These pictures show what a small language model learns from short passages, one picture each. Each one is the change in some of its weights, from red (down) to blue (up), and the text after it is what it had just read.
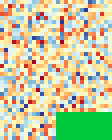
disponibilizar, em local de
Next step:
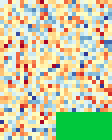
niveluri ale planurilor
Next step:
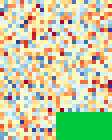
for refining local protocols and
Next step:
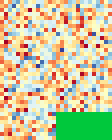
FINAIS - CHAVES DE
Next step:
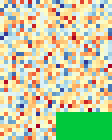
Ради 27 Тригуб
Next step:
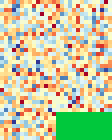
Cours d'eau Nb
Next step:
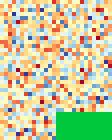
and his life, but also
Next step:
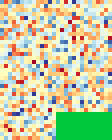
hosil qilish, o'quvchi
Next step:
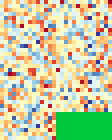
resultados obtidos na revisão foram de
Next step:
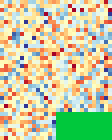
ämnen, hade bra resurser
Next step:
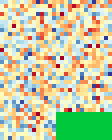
va manzarali o‘simliklar
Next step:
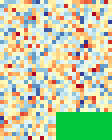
Мавлоно Аҳмад ва
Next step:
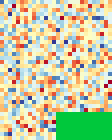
Ijroiya qo‘mitasining
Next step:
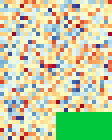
EVCC (Electric
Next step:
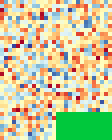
se tornou mais propícia. Além
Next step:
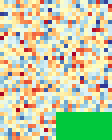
te verbeteren, hetgeen de
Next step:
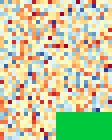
Bioenergia**. Mai 2009.
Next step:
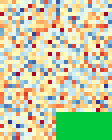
malakasi. — Toshkent:
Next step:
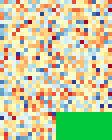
1994 Dawıslıların
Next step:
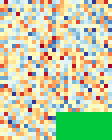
darak beradi. Bu asar esa uning
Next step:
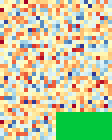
lutar pelos seus direitos e
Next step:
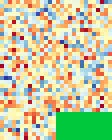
axborot texnologiyalarni
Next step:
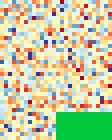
ін. Виклад основного
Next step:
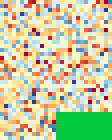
Usmonli imperiyasi
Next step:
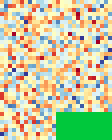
carried out with 273 local
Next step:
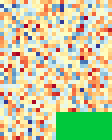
загальними цілями
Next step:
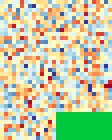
dan iborat emas. Ular
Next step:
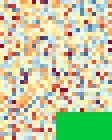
важнейших хозяйственных
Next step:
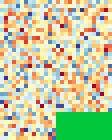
etc. (BRASIL,
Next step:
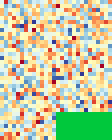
услуга, которая формируется
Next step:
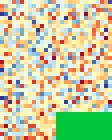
geringen Gefährdung durch
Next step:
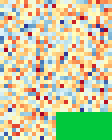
realizada em negociação com a parcela
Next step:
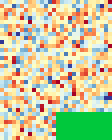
bij de inkoop-contrôle
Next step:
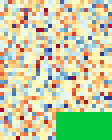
Ainsi, la première période
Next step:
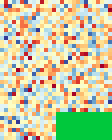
а — листки, б — пагони
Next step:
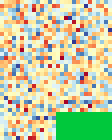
shaxsiy va kasbiy rivoji
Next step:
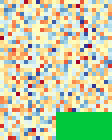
таъминлашга хизмат
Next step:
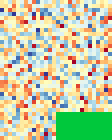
and Interpreting Interactions. –
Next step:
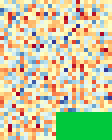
belgilar. BRAIN CANCER
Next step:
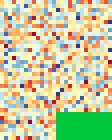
que tienen la enfermedad lo
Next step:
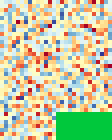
Kalimantan Selatan)",
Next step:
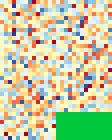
адаптации личности ребенка
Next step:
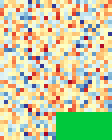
que incluimos un trabajo de la
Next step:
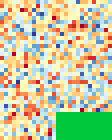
kunda raqamli bo'lmagan
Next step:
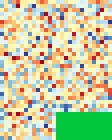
depressão e ansiedade na
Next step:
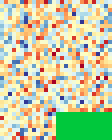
resurslarining haddan tashqari
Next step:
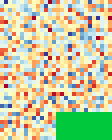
hukm faqat birinchi
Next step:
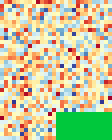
қўшимчалар киритиш
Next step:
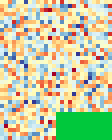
устной речи, развитие
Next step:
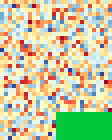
still have this habit.
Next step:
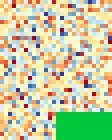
отдел народного образования.
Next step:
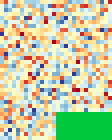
знань, але й формує
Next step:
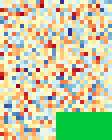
elevato (Fig. 2b)
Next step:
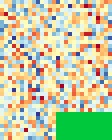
yoki zig'ir matosidan qilingan
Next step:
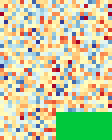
квітня 2019 р. розмістив
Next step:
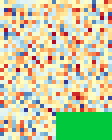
неэффективности u_i
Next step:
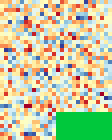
F. (2017) Closed form
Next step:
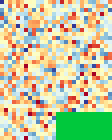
fikrlardan kelib chiqib
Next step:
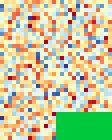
boshlang'ich sinflardan boshlanishi
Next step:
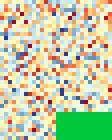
задач. Еще одним
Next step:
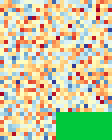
emosinya agar mampu
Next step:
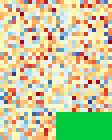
мг. Всего проводилось
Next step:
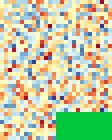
vuorokautta - 3
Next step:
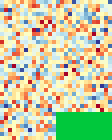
ravishda va qo'shimcha
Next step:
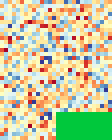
com melhores indicadores em
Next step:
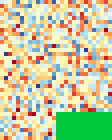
kabi qurilish chizmalari
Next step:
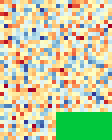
sifatida e'tirof
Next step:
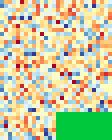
a partir da negação do acesso aos
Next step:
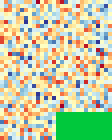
Russian Academy of
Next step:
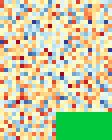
—apuestas gubernamentales,
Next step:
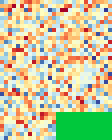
dat deze gedragsregel
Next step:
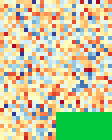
acervo que parou de ser alimentado no
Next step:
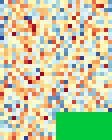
listrik yang diaplikasikan ke
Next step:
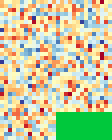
alunos possam estabelecer
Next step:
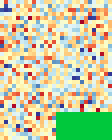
У наш час багато
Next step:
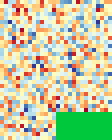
a transformação da realidade. A
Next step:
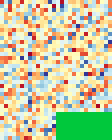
статье использованы
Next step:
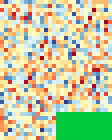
durante una ola de calor
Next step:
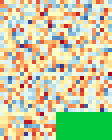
de um sigma. AF_4.
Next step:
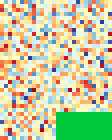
Russian Orthodox Church
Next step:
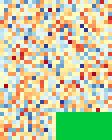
musts and wine lees. *LWT
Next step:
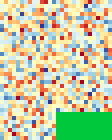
yuksak darajada taraqqiy
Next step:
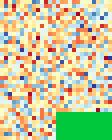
lecz rezerwuje dla
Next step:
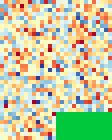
nezadostno močjo
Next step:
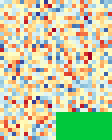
Акмеологічна компетентність
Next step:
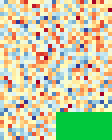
que, para publicar fanfics ou
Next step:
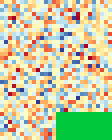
степени меняется форма
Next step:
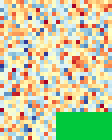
etmiştir. İmgeler
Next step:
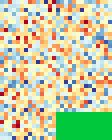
como a melhoria das medidas
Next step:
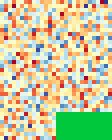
tablero de ajedrez.
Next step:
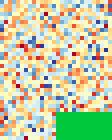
im Bereich „Optionen“ auf der
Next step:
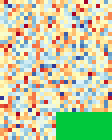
— зарядні пристрої,
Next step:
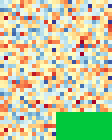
dos países e sobre o civismo
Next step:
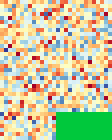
categorización y certificación,
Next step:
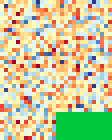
W związku z tym
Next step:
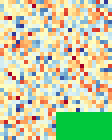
eksportini 6 milliard
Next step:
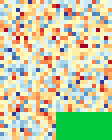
a aplicação de técnicas
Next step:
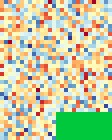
pensamiento, las emociones, el
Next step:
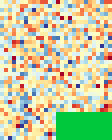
está estruturada para permitir
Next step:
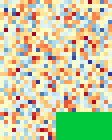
ta'lim yo'nalishi talabalarini
